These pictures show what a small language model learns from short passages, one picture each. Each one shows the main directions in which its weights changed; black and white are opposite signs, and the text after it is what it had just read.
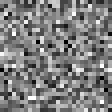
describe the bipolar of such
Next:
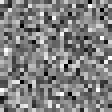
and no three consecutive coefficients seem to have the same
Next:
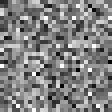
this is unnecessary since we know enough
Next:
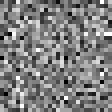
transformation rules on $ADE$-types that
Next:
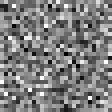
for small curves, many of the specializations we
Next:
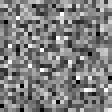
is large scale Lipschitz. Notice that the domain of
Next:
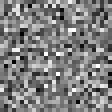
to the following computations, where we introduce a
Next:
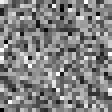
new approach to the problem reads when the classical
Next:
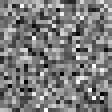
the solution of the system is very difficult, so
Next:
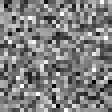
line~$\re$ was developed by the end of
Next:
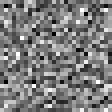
\partial_\zeta g=\partial_r
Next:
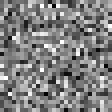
to the one to its right; in category
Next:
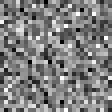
from del Pezzo surfaces of degree
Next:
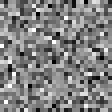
- \epsilon)$. Moving along a straight
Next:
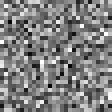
determined by $\ad a$ is current if and
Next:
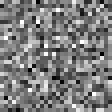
then this manifold is the most beautiful
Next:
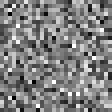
p-Amemiya norms
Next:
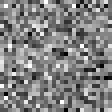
a common geophysical test case of a
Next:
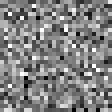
$n\in \mathbb{N}$, along
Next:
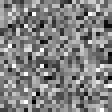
\ldots, x_n\},$$ Following
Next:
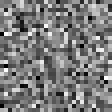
result, Theorem~4 on page 1012
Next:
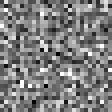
larger than $\WA$ group algebras. For
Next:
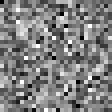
the classical Neumann condition (prescribing the normal
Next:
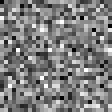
the problems in his math assignments. I
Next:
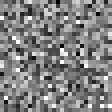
S_1$, hence \begin{eqnarray*}
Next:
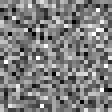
[M]$, we define the following quantities:
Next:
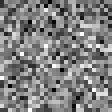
the system to a local minimum but not necessarily to
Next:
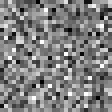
and ${\E}$ a normal faithful conditional expectation from
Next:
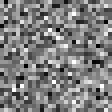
group to the alternating group, which is known
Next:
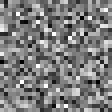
g, f)$. All we need is the explicit
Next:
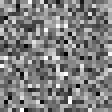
Poincar\'{e} dual of $x^+$. Recall
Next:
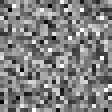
In Figure 1a the results for both
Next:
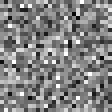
de taquin to slide the boxes
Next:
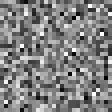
$G$ is not nilpotent, then
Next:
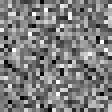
\textsl{two-dimensional case}, which
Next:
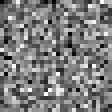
definition), and accordingly the property of regularity would
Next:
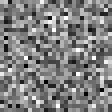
\begin{gather} 0 < t \leq
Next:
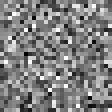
aggregate EV regulation
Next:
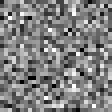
to prove that \begin{equation*}
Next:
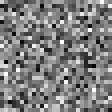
continued fraction expansion for $K$. The main tool
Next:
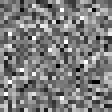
[1] from this theorem in a signature
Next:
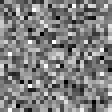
in terms of the gradient of the velocity $\nabla
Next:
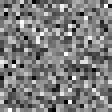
effect is to multiple it by the sign of that
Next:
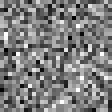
is useful to distinguish between the model error rate which
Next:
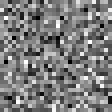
blocks containing three kinds of layers,
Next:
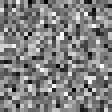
manifold\/} is a manifold with affine coordinate transformations.
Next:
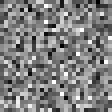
of an n-hypersphere (in the
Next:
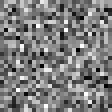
N}) \end{equation} defines a
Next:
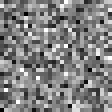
Both \(\alpha = -x\) and
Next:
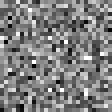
``How many $1$'s are
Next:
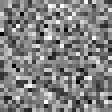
\item We simulate $\X$ uniformly distributed
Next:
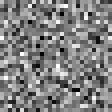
treated in completely different manner and is discussed later at
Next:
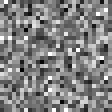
completes the proof of Theorem 1.1.
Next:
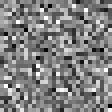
a consequence of the observed linear correlation between the
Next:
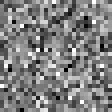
Definition~\ref{DefinitionContractible} as
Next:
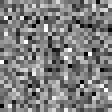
assume that the contestant wins if
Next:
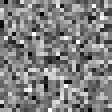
and J.~Lindenstrauss.
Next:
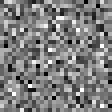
and the trajectory $\textbf{y}:
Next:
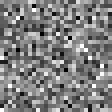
$Y$ commute, we have
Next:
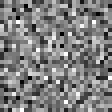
groupoid is isomorphic with exactly one of them (see
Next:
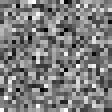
elements of $T'_p$ is
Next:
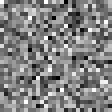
bien plus comp\'etents que
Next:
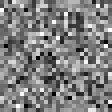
\vert F(z;h)\vert
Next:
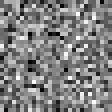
the values $f_y$ on the
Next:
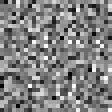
space away from $\Gamma _0$, and equal
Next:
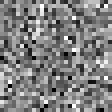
of the Gottlieb homology and thus that
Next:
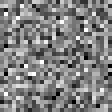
descents is $\ell$, does not depend on
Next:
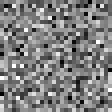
-- the collection of square-integrable,
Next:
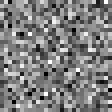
q}} \leq R $ for some $R
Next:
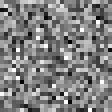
be a smooth projective 3-fold. Suppose that
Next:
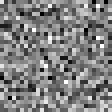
of the symmetry group ${\cal S}(M)$,
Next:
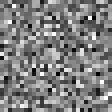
\be \liminf_{n \to
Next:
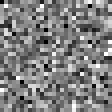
$\left\Vert x\right\Vert
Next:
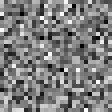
possible to devise a suitable renormalization in
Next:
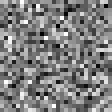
\equiv 1 \pmod 4\,; \notag
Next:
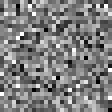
parameter of the domain to $\alpha$-term in
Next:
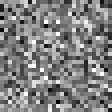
associahedra. Later Markl and
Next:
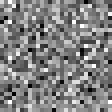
complex numbers $\mathbb{C}$ and so are
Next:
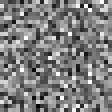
Y \to Y_\alpha \] admits a left
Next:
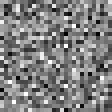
we note that the integral on the left-hand
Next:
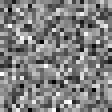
proof of Thereom 1.1 in
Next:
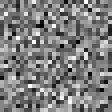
fixed parameter $\eps>0$, a fixed
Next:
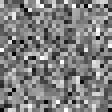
a proof of Proposition \ref{p2}.
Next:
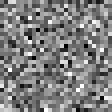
vanish on $ \mathbb{Y}. $ This
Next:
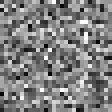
\ee It is well known that there are some
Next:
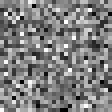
$F^*$ are of degree $3$, except
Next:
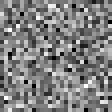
\item $\Pi(T)$ is left invertible
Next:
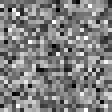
b^\varphi$, $\varphi_{min}
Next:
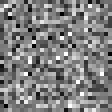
boundary of $U-u$ is the union
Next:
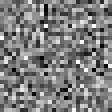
quasi-projective manifold, i.e.,
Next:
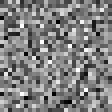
also be arranged that $$ \frac12
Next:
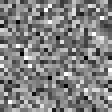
group. In particular, in that case,
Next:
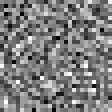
issues. We also consider the cases in
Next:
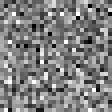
$h_\cdot(\omega)$, one sees
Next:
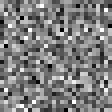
speed up the exploration of the posterior
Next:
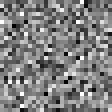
\epfv Next, we derive some properties
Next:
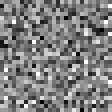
Washington, Seattle,
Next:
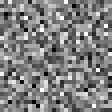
an~indecomposable factor, \item
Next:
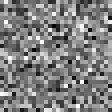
to correspond to the fields that minimize separately
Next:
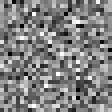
\ldots \right) = \\ \nonumber &
